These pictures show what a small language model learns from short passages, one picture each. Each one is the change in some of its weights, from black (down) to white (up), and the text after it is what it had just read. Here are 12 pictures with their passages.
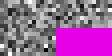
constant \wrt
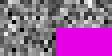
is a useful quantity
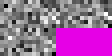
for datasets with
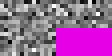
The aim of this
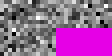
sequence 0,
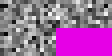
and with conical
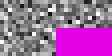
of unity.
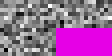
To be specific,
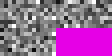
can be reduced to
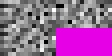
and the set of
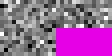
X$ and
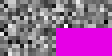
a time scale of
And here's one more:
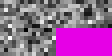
speak at the
